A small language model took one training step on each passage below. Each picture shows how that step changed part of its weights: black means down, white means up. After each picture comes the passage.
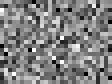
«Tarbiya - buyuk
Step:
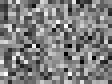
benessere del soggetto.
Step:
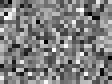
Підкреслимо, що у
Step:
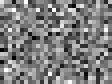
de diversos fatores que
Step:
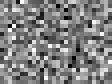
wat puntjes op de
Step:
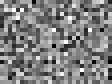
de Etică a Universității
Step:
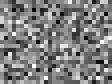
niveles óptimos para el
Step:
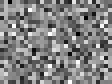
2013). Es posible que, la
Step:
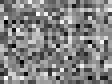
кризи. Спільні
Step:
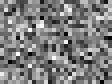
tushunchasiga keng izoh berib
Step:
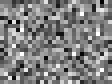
foco la inclusión educativa como
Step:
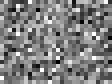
banki va boshqa xalqaro
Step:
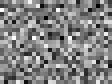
himoya choralari
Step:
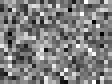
*Campus Suzano*,
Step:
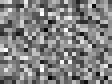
poesía, motivo que
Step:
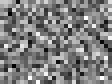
de investigación: Dossier
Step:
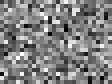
olmuştur. Giyim
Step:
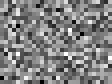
distributed in the environment is an
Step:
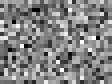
atalgan o'yindan
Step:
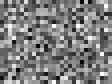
0 Studienarbeit OA 0
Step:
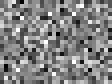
становить значну цінність
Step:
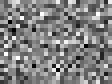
trabalhadores e 25% de
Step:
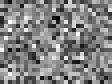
etadi. Aynan shu
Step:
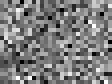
calles y barrancas.
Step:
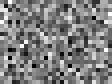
el videojuego se
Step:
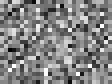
o'yinlarni uch turga
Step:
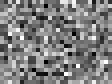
Театр Домой,
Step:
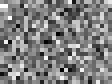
existe entre la inversión en la
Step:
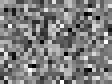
знакова система, що
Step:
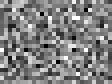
juda katta hikmat bor.
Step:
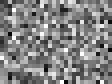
утолвив, если
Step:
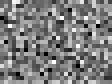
ksenofobiyaning har qanday
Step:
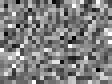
Second Language
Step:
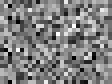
Silva, 2018) analisaram a
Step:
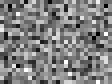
тарауын оқыту
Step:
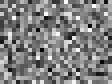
Kök Testleri
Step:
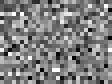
Platforms and Student
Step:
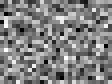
ilk muhatabı
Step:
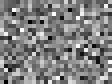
seseorang kepada orang
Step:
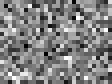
va o'zlashtirilishini
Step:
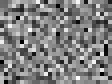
es una necesidad, no solo desde
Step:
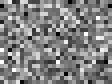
S.; ALVES,
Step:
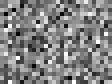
sicura e precisa del sistema
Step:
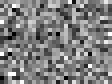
nos estudos de Vasconcelos
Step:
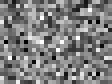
kartonskih i
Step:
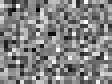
bénéficient, en
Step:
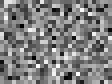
agradecemos al laboratorio
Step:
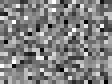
د ټاکلو
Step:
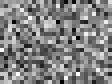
y. kuchga kirdi.
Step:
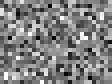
на английском языке.
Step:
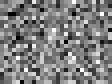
іноземної мови.
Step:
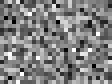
vruchten van kunnen
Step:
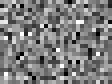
as pastas de forma prática e
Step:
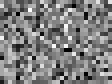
discours du cycliste
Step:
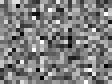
умовах повномасштабних
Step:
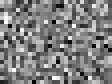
students' independence, critical
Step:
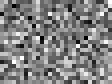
rangga bo'yaladi.
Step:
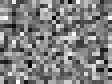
trăsură spre a
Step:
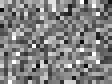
encuentre el valor del alfa a
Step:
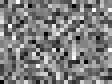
Н. В. Манько
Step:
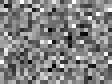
адаптивной образовательной
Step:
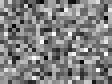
islomiy moliyalashtirish
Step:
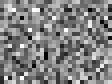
bergan ustozlar ko‘p
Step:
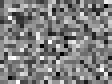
em meio ao desastre no Rio
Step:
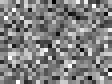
yashirin shakllarini ham hisobga
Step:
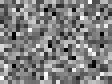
*Guidance for
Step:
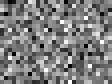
। उदयनं
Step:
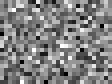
chiqish, ularni amaliyotga
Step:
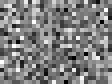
tizimlaridan foydalangan holda elektron
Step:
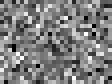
Saidaxon Kamalovna
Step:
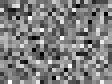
предлагается повышать роль
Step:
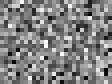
методику заявленных
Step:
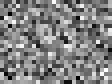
ega bo'ladi. Bu vositalar
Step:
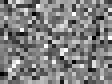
проблемы устойчивого развития
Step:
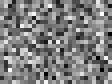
слова: Голлитинская
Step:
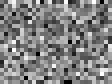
va sog'lom psixologik muhit yaratishga
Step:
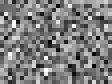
boshqa bir ko'rinishli
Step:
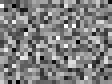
Galicja. W
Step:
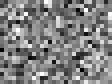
определения шелконосности
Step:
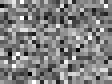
dolzarb bo‘lib
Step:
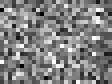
niet zijn. Deze moet
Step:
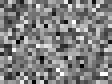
of a franchise,
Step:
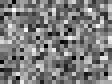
Хитойдан олиб
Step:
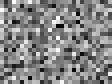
samo sinhrona zavera
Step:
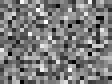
8. Нўмонова
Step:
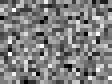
одного об'єкту на
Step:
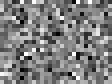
verslaglegging van
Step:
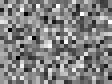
explorar nuevas configuraciones
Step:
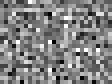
ўтказишда инсон
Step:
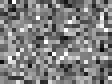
uslubning turini aniqlaydi:
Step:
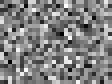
qilib, biz uchta eng sodda
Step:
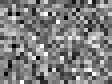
Мазкур ёндашув
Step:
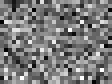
ta‘lim sifatiga
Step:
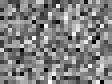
desenvolvimento de uma aprendizagem mais
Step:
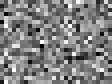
ilk marotaba Karl
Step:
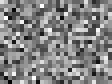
них готовили
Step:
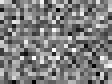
у которых после АКШ не
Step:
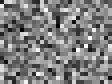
de a fi pronunțate
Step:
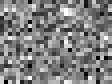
–¿Tenemos que ir
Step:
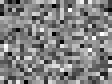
hem erişkin hem
